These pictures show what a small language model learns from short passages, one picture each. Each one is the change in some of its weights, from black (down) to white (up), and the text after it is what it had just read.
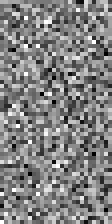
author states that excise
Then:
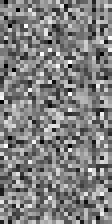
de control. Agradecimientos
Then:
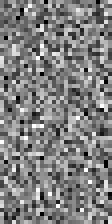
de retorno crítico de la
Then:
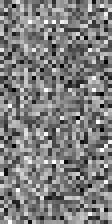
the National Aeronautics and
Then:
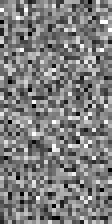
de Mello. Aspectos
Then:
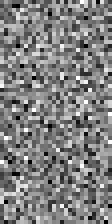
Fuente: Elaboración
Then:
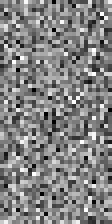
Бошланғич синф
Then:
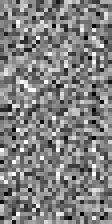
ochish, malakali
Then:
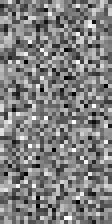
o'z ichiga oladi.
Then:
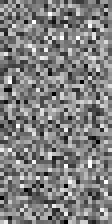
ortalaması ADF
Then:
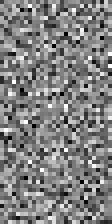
em 2024. Embora esse
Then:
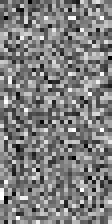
Sobrepeso e Obesos
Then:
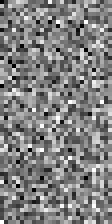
alam semesta, meskipun
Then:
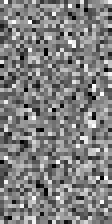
интеллекта (ИИ)
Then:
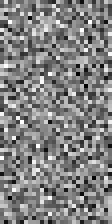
работы по изучению
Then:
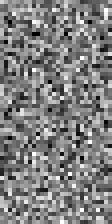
em Belo Horizonte,
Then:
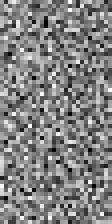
ces deux acteurs
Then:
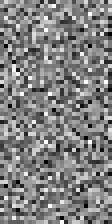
Это, в свою
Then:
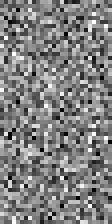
Research**, vol.
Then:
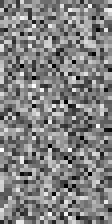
tutash hududlar
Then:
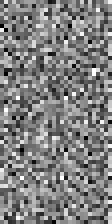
О.Я. Тягай,
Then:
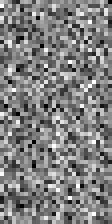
apropriada para períodos
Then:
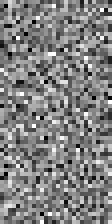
русскому языку
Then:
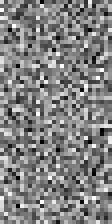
la economía política*.
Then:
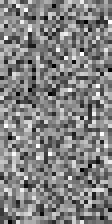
uitgangspunt bij de
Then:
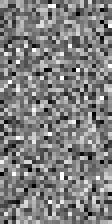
– Режим доступу:
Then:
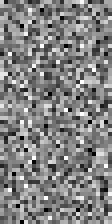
unpublished Ph.D.
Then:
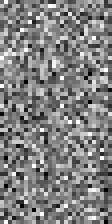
батьків та інших
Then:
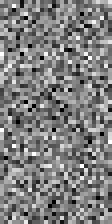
terhadap siswa usia
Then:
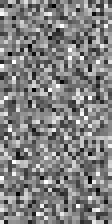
dos dinámicas diferentes en su
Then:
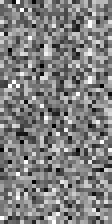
dollar keyingi 20-30
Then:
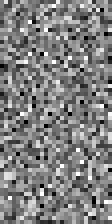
тоже к его сыну,
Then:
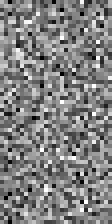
la emisión de series con
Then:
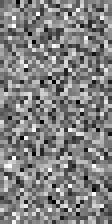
taklif etildi.
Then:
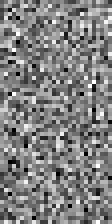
uma taxa de desconto, ou
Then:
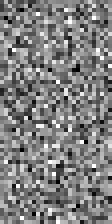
dos anos 2000, proporcionando
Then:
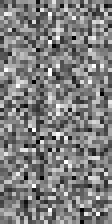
so'zlash, mantiqiy
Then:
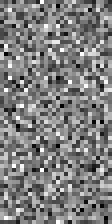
da un carácter expresamente
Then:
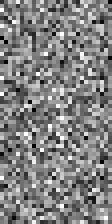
óptimas de funcionamiento,
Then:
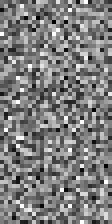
filosofia da educação,
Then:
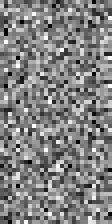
4. To‘lqin
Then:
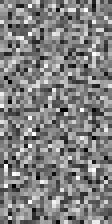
va estetikasiga asoslanishi
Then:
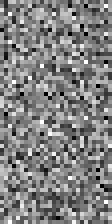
as long commutes and
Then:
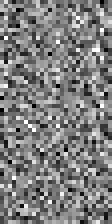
educativas na assistência para a
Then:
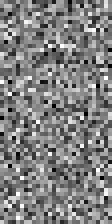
la detaliile oferite; -
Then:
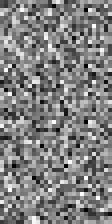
bo‘ladi. Erkaklik
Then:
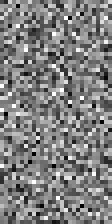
Itália, ambos
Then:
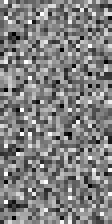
усули бугун
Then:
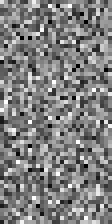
foi professora universitária
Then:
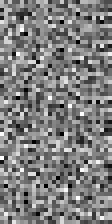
(Seul, Janubiy
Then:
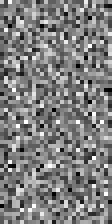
них: відчай,
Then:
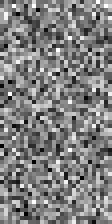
chempionatlari hamda
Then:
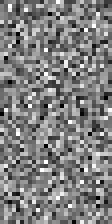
em Traumatologia e
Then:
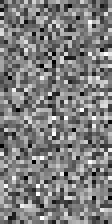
descriptive, analytical
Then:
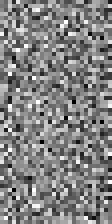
Barisan dan Deret
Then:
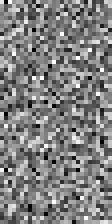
Platone ammette
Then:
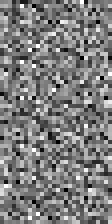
этилди натижада,
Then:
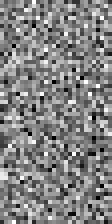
Natijalar (Results)
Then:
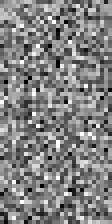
bo'lgan turli mavjud
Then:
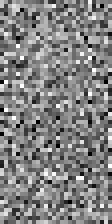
і сенсу життя»
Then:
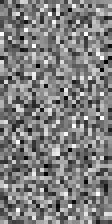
a evolução das metodologias
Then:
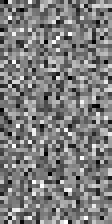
as questões postas pelo
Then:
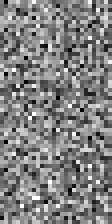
qualité du bord de la
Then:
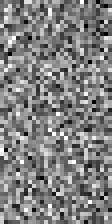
va suv chiqib ketadi,
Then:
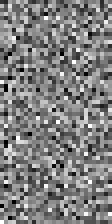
21-bet]. Asosan
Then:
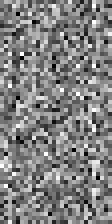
гача, узунлиги
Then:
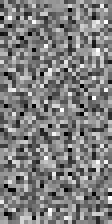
pelos proprietários de
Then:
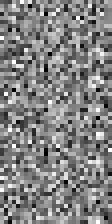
relacionados à questão de
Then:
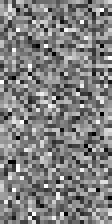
2020; Setyaningsih,
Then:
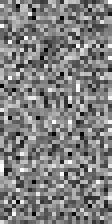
Sviluppo Sostenibile
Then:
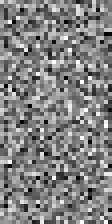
об'єднує всі
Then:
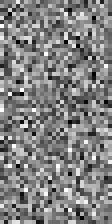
guru menyatakan bahwa
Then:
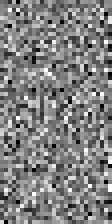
Народной Республики
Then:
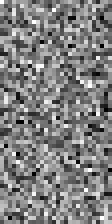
neles mesmos e no
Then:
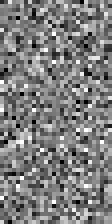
(muito alto)** Fator de
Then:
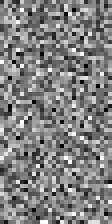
tergov sudyasi instituti
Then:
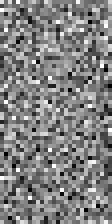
Індекс економічної
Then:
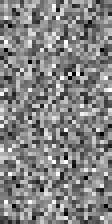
bo'lib kamol topishi uchun
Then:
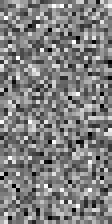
4. Національна
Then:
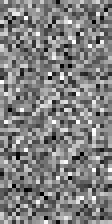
define a abordagem
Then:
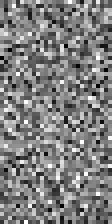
ao longo do caminho.
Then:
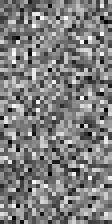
acceso remoto.
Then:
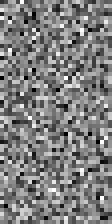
adoptar la doble
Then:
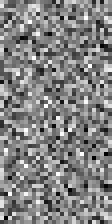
in seiner Situiertheit
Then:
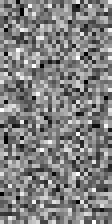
*The Cambridge
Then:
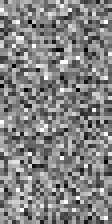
törvények alapján
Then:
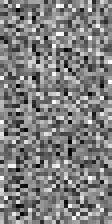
مع ما تسمع،
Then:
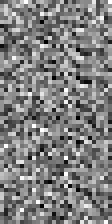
tego nie chcąc
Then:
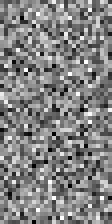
el potencial de uso y
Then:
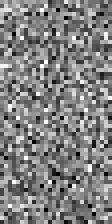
che richiedeva sforzi
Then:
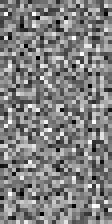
va o‘z-o‘zini
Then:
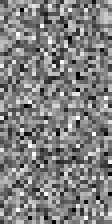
ajralib turadi. Biz
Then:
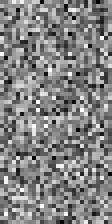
par la production de ciment
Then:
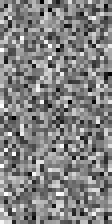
depuis les travaux de
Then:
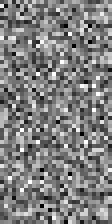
estas situaciones, la realidad
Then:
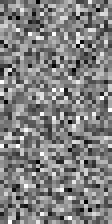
altos teores de CaO,
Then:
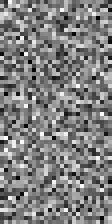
dots. Q. Umarov
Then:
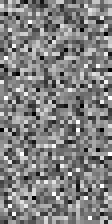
zur Detektion von
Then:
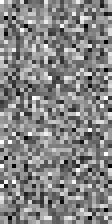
TEIVE, Hélio
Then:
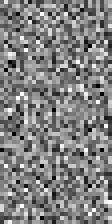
ишлаб чиқариш
